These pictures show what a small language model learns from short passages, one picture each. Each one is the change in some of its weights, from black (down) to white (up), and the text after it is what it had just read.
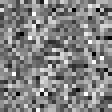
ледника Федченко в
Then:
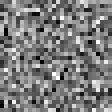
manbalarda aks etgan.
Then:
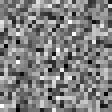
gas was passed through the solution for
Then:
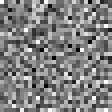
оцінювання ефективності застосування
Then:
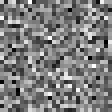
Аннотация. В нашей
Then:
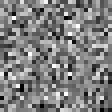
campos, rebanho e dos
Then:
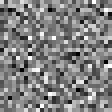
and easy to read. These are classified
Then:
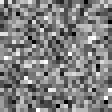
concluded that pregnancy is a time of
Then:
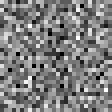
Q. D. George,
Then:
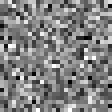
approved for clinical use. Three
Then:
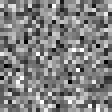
o'qimishli, tabiatdan
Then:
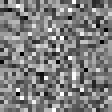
the American dream in the
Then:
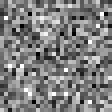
directions of adaptation from the standpoint
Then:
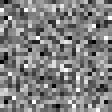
o'rnida tagiga
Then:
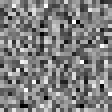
cells on a solid substrate such as
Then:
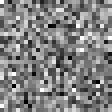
are the indiscernible part of the
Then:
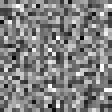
is no longer just a question of selling
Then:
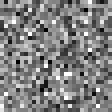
to perform data acquisition for identification
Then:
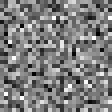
çalışmaları başta olmak
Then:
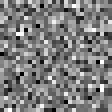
the requirements of IFRS 15. 6.
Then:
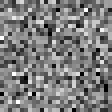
terhadap Krisis Moral Digital Model ini
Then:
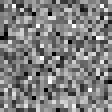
sunlight from the upper left;
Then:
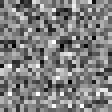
both the 83 environmental footprint and
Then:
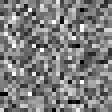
to optimize the WCA in terms of
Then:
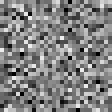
show empathy and rise to the moment
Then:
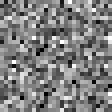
fikrlarini dasturlash tilida ifoda etishni
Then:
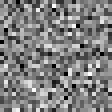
suitable retrofit packages,
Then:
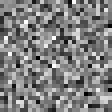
a ako je moguće,
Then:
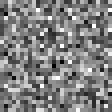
molekula.* ABSTRACT This
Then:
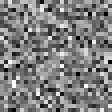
choices. Currently, many
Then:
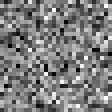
pädagogisches Konzept und
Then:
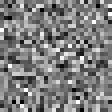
on Climate Change IRD Institute
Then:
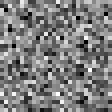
(ИИ) на живой
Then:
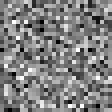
engineers to maximize the technology's potential
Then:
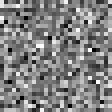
of research capacity strengthening initiatives: a review
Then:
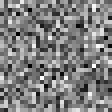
de um equipamento. Dessa forma foi possível
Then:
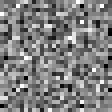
particles adhering to specimens during
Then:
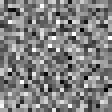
consegue a pôr em prática.
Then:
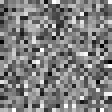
by 0,270. This can be seen
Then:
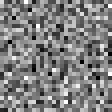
College, University of Kerala,
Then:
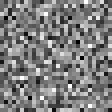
City, Philippines
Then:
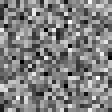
эканлигини қайд этиш
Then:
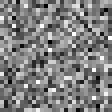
we had before a lot of general
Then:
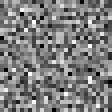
Comparative Study of Anatomical
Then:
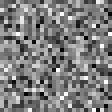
the FM synthesizer in
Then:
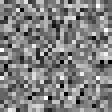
in Control subjects Group 1 before and after
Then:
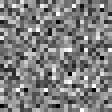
consuming. It is problematic to
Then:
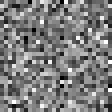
East NTPC National Thermal
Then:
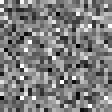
(2019). «La introducción de la
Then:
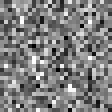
xavfsiz muhit yaratishda ham
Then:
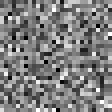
escritoras do terceiro mundo.
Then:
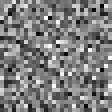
or adapt the article content, providing a proper,
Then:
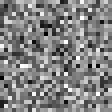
etadi, ya'ni $N =
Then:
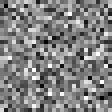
components. Their successful implementation will bring
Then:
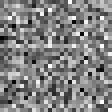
video sama-sama menunjang dan
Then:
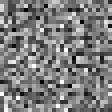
présence a permis de «
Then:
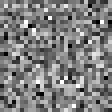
Velodrome; Sphere
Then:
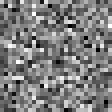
растениях с генетически
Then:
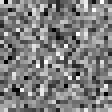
could cause serious damage to living organisms
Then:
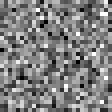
muito citado que, como esses objetos
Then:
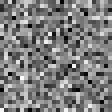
Inflammation and Exercise
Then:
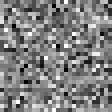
maximize the opportunities available in open/distance
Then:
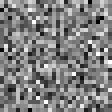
effects on trainee education as well as patient
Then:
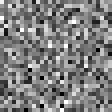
maka multikolinearitas tidak
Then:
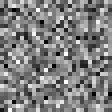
ini. Gambar 3.4
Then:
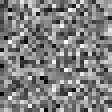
وأرضاه عن
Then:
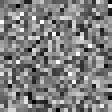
possibilidade de que o THV possa
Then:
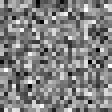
ostidagi axborot xurujlari"
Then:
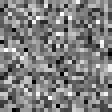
characteristics of the identity, and so they are
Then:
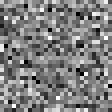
than one language in their daily environment at
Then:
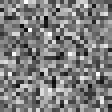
finding of peptic perforation,
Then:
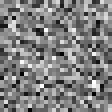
muomilasi amalga oshiriladi.
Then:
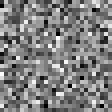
decorrência do vírus. 5
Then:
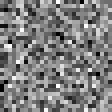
[6] H. Hasegawa,
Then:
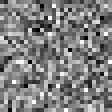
dos museus na aprendizagem das crianças no
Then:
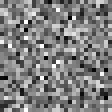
accepted by consumers with scores of
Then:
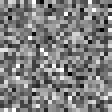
вилоятнинг ёки туманнинг
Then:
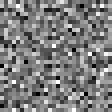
the factors causing time overruns
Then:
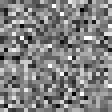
Recovery in between circuits : 3
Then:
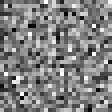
a manufacturing supply chain and propose
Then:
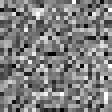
professional self-regulation and contextual
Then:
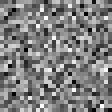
May on soil classified as Sulfic
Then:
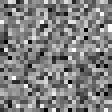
çocukları okuldan
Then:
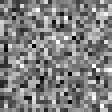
bedrijfsvoering, doch
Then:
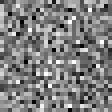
those studies, the upper bounds of
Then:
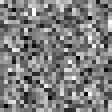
исследованиях существует точка
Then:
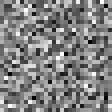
действовала Духовная
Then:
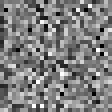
No. Description Before (GAP)
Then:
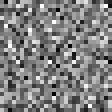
to climate change mitigation and improve soil
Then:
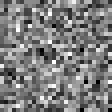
In Asclepiadis Mendetis
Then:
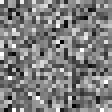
також тести з англійської
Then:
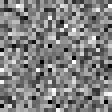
the production of organic food is the identification of
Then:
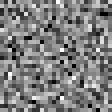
even in professional circles. Until there is
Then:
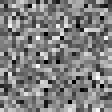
funds. The prototype integrates
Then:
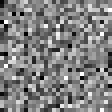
Bularga quyidagilar kiradi:
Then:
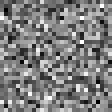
with separator and screw feeder
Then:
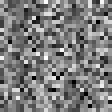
группами ТС и НС.
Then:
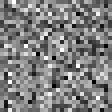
va joriy etish bo'yicha ijtimoiy
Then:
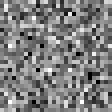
a política de desmemória executada
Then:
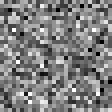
for the Study of the Liver.
